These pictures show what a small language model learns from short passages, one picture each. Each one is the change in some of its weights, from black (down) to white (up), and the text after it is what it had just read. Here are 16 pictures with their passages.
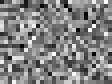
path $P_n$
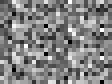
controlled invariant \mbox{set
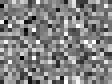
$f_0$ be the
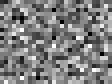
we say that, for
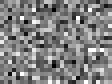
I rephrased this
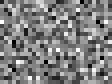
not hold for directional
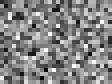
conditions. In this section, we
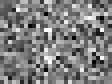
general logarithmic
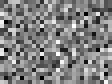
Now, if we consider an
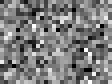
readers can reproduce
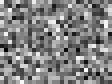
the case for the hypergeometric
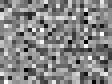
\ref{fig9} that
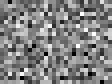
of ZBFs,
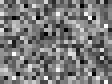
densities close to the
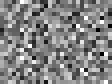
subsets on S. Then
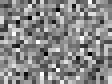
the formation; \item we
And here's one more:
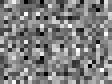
coalgebra, then for $a
